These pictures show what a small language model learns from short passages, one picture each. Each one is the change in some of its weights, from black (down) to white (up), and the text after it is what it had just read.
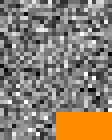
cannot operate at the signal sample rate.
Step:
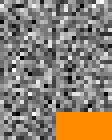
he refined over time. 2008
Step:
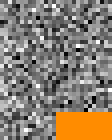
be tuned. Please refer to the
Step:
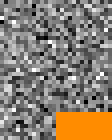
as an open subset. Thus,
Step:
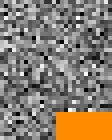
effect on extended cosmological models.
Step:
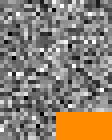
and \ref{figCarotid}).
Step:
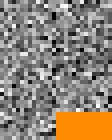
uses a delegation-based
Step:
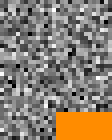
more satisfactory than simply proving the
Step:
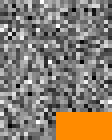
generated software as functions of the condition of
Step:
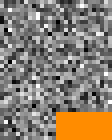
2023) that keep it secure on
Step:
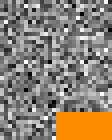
below 1 dB at a BER of
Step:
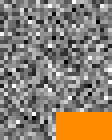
similar manner, the signal light mediates
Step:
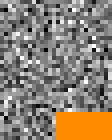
formfactor of the scattered
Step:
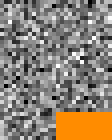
(UK): Multilingual
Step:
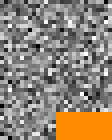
motivation [20]. Clusters of
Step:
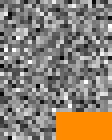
integrands of arbitrary scattering
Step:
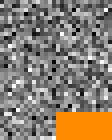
and ESR are widely used in
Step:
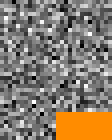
around the Sun but the substructure is also
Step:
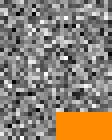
norm in terms the first Chern classes
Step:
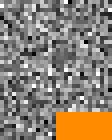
kicks has roughly the same ratio
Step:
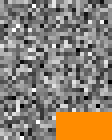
-19, Psychological Distress,
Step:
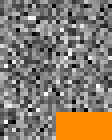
$b$ and $\lambda$ are given below.
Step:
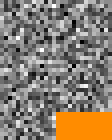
belonging to SCs have come into the
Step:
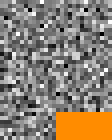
Optimal Phase-Insensitive
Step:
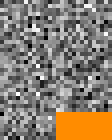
safety management approaches, such as
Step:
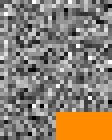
are fulfilled, and fix positive real
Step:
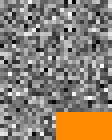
the gaze cursor enters the
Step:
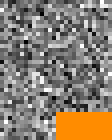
suggests that, on average, the
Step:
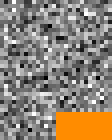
As a result, we will get a fully
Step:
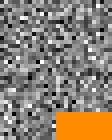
be further improved once there are more data.
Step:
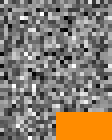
be identified with the bundle
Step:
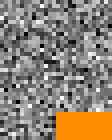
to extend the definition of the successive
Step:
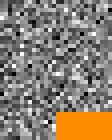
under the entire range of environments that it
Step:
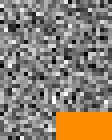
a charged lepton pair, with same
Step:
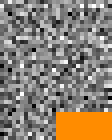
\ First we identify a subdomain
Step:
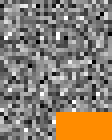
the desired electronic structure properties of the
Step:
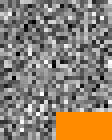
The overall magnitude of second-order
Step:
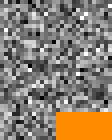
overheads of the OS control plane.
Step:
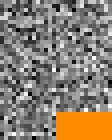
rows of \mathbf{D}_j and
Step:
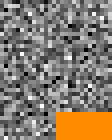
process. Once learners' interest and
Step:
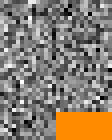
same delay, one at Alice's
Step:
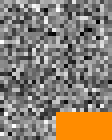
to have aphrodisiac,
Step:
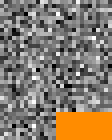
has been shown to improve the training process. To
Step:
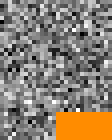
Characteristics, risk
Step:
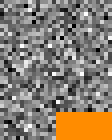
lower bound on the SSB scale:
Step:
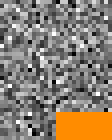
in the presence of electric or magnetic
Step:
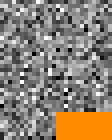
commensurate responsibility to
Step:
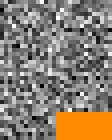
nodes, branches and
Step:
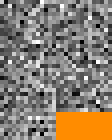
used by teachers have not been paid
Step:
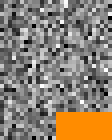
of the common noise-induced
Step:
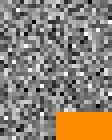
the parameters: % \begin{eqnarray}
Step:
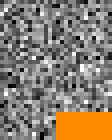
student privacy (Newman,
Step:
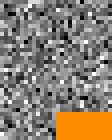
where the McShane integral does not
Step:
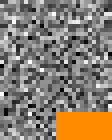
by using the diamond lemma. The
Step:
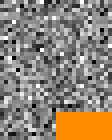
~205~$\mu$m line emission
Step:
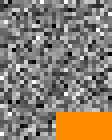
H}\circ(\mu_{A \bowtie
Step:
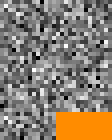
the visual*, Sofia. -
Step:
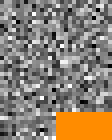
observations of Yakubu (2020),
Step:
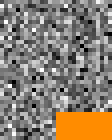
of art practical in art room.
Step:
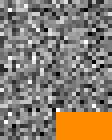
targeting mica2 motes due to their
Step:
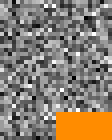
by studying CGs refers to the
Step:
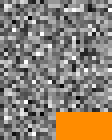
2} } \affiliations {
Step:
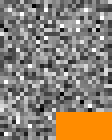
TOHMÉ 2014), Malta
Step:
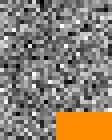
DC: voltage source.
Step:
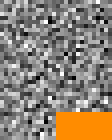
increases more rapidly for large values of
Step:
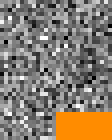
to solve $\dbar$ equations in these
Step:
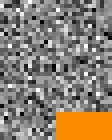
the network parameters in real-time during the
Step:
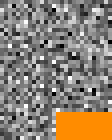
the evolution of $J_G(t)$
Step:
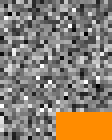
$C^{2}$ geometry of the boundary
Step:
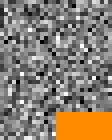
for larger values of $\epsilon$, the performance of all
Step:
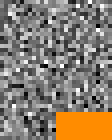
subgroup. If for each $i \in
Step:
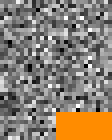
the assumption and (2.3), we have
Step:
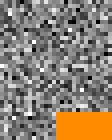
\quad \Gamma^i_0 =
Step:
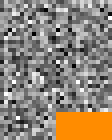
on average at $z\simgt 2$
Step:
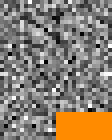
only one variable) whose corresponding unary function is an
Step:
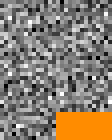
bacteria 22°C for 3 days
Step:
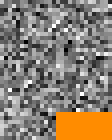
would fail in the present situation, where
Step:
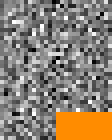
the Galactic potential. The analysis used the
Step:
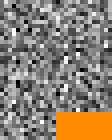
machine learning algorithms like
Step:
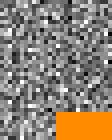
phase fluctuations and dissipations,
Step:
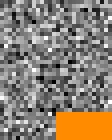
in a position to validate that as
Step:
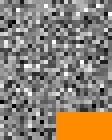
approximately 5 mm on a side were
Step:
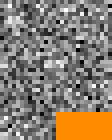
: Clock, Bias, Temperature
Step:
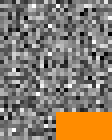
that combined waveforms can be processed
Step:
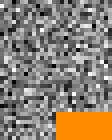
maximal ideal of the subring
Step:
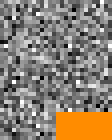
species are grown primarily for processing
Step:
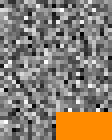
studies are perhaps the perfect
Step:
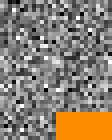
mass. \end{abstract}
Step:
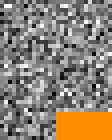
binding energies for different potentials.}
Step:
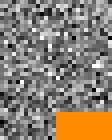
a density operator acting on the Hilbert
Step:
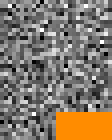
symmetry and its generators, can be obtained by
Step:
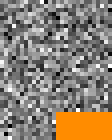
C. Mones *, Leanne
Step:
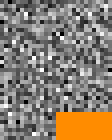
move from “*administrative
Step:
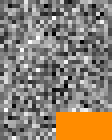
and $\omega _{o}=\sqrt{\beta
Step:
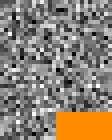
If the result is not a valid
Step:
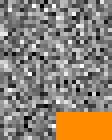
cm), creating a segregated
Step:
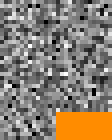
participated in the event.
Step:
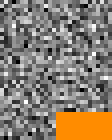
for past crimes and the increased
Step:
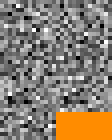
every set $A\subseteq E$.
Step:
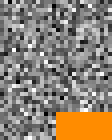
of inspiration. The medley of
